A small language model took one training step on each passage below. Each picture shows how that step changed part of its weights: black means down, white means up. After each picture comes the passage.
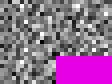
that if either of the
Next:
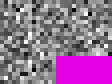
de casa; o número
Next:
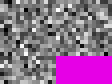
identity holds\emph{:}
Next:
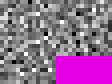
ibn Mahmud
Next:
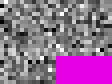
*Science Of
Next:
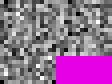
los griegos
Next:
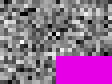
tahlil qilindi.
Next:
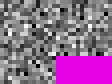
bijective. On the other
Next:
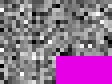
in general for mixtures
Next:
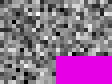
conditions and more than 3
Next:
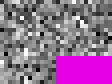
these functions is a field of
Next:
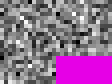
(vRL)$ and elements
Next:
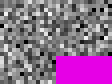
N., Yasakov
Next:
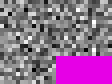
reactive controller for
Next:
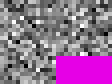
+ O\left(x
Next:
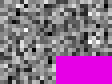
\twobytwo{} table
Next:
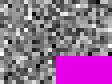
a coideal of
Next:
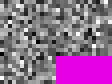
between $4$ and
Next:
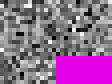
á un Dios tan
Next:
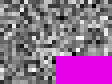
but there are some details to
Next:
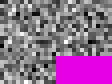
The billiard in the
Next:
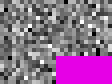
such that if $G
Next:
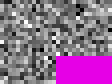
is created. Calculation
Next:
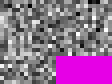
an MOPS with respect
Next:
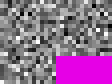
GmbH gebaut
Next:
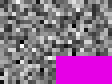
possessor of the quality as
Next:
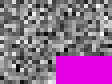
See also the preprint
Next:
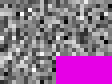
A linear transformation $T$
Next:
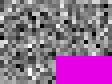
The investigation of minimum
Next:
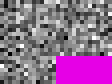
el equilibrio entre las dos
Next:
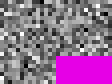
away from the initial condition
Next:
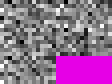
result follows from Lemma~\ref
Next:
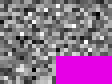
собой явление
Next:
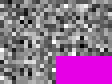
marked shifted Young
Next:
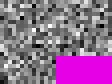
UK. All of the
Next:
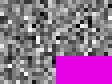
x 2 раза в
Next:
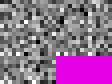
isotropy groups of
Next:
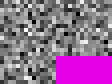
$\beta$. The set
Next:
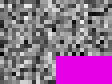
veranderen: in
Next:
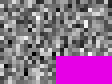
various choices of the initial
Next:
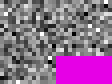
*Journal of Change
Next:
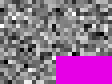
Science and Nutrition
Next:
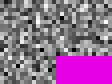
13 de março de
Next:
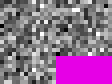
We will show also the
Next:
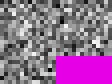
is the quotient of the free
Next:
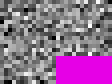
полного набора
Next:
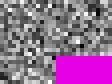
occurs, respectively,
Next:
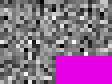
растет спрос на
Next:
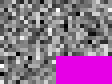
the property to prove that
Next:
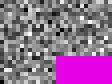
le questionnaire a
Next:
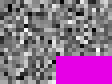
dan petanda.
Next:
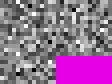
de custos, mas também
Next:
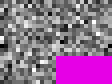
and $M$ is just
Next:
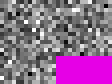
We have also extended the results
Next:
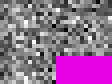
$p$ is not part
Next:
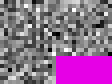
la Investigación.
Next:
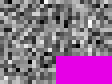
keltirib o‘tilgan
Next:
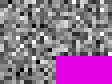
factor} To conclude this
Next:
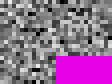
yorqin misolini
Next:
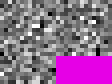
tejiéndose a
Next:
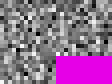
investigations into the
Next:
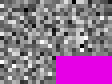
elliptic torus orbifold
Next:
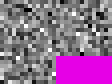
« Are Family
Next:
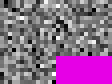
está prevista no
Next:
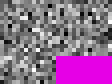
Let $R$ be the
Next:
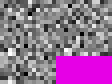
fast wavelet coefficient
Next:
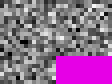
{\em European Journal
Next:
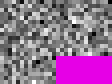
the previous step, with the
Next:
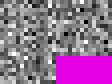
space) to the set of
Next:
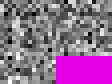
integrating term-wise,
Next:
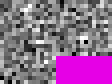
entre 4 et 5 postes
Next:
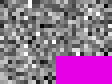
Andijan State
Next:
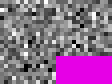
our proposed adjusted
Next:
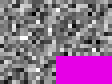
referred to in Section
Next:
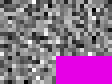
purpose of this note,
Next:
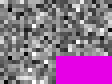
of our previous section, we
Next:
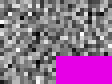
in Medicine*
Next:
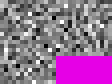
ta'limi boshqaruv
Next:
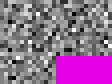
Pichault, F.
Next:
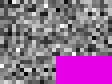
we denote $F_\varepsilon
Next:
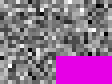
cells (see Figure
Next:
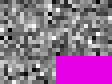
$D$ must be given
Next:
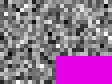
de gestión del
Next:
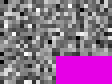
di tali eventi
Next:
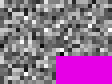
как идея,
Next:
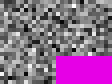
та органами
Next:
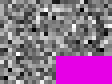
solving them efficiently using
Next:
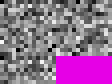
can also be used to
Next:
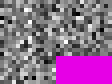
\large A Appendix:
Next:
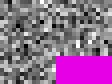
following {\em fibration theorem}:
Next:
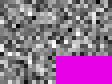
the mean and standard deviation
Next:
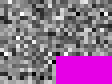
Ghani, S.
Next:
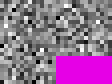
“hosili”ni bir
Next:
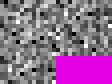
saudável com
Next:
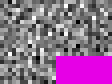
physics. And yet
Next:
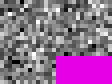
control amplitude was
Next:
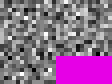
в команде,
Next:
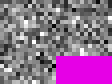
$u$ is a
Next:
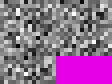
«ДТП со
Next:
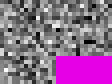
direct multiplier method.
